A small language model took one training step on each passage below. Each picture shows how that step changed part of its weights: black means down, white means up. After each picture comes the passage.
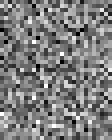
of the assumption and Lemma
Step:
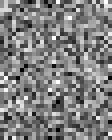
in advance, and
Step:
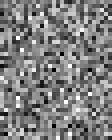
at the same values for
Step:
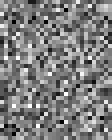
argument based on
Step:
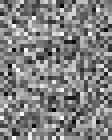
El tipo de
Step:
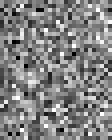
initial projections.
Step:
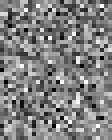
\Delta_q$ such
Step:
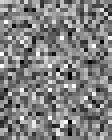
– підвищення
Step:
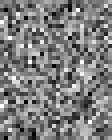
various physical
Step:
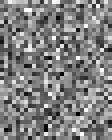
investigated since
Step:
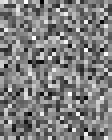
від власних
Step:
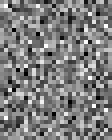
and \begin{equation}
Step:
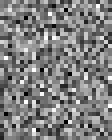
Transformada de
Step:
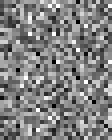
be assumed to be
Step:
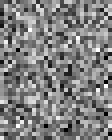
de vraag of
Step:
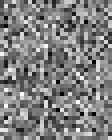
Y$ and $Z$
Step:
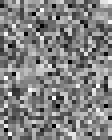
que respaldan la
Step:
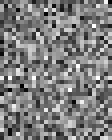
de celle-ci
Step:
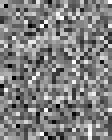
Skripsi pada
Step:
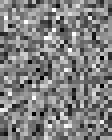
Hilbert space
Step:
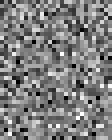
the latter are
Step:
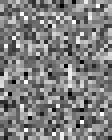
omits every type in
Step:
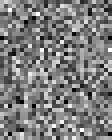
ação de cada
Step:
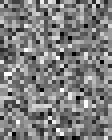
ingenieur 414
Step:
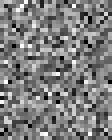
/ WH Jr.
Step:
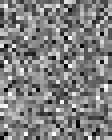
después de lo
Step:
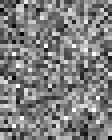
have also computed the
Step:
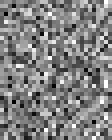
*Process Mining
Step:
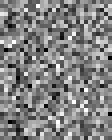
\le 1$, we see
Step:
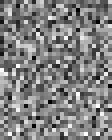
determinar las
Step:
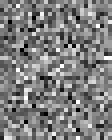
is \( \Sigma C
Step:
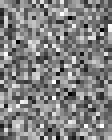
open as well.
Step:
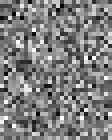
central limit
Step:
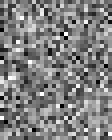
par les articles
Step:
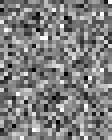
Next we show,
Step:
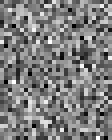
larger amounts
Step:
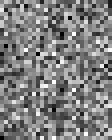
X \rightarrow Y$
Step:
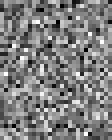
$n$-Lie algebra
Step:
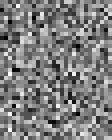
is satisfied since
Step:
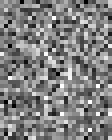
yoki sodir
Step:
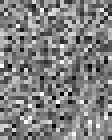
ceux liés
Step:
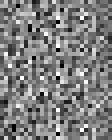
equation $xy$.
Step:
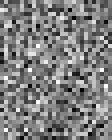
class}). If $R$
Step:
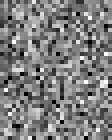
model, as mentioned
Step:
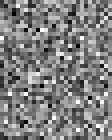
m| (\partial_x
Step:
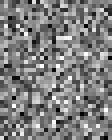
equation, we now
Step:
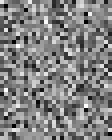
va xotinni
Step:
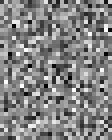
System.} We consider a
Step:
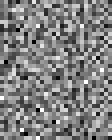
order to obtain information
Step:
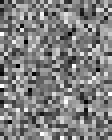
the explicit form of
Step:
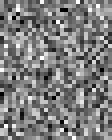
completes the inductive
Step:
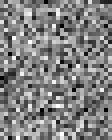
PHM}. In this
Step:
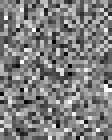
groups that admit
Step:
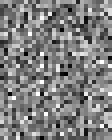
there exists a common
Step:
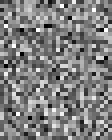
a análise dos
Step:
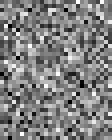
relacionados a
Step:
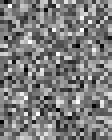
and $\beta_y$
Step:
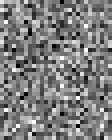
татары /
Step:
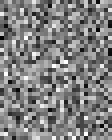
He found the
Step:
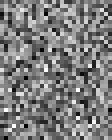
identified with a
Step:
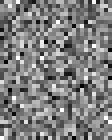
the springs that
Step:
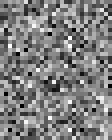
من خلال
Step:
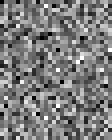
section}. On the other
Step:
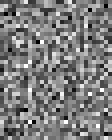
as comunidades
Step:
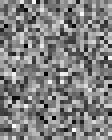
each case approximately
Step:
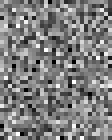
We consider three test
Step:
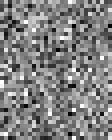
treated here
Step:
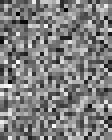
arrives at the
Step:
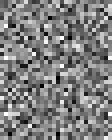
all constraints
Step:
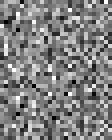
algebraic linear equations with
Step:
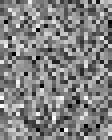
Foundations of
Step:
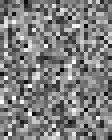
well defined current
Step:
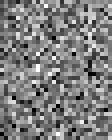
particular, since for any
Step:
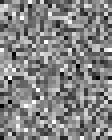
dentro de uma
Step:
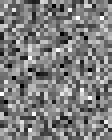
metric $g$. Then
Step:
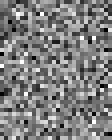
as a special case of
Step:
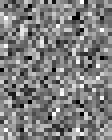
$H_2$ given
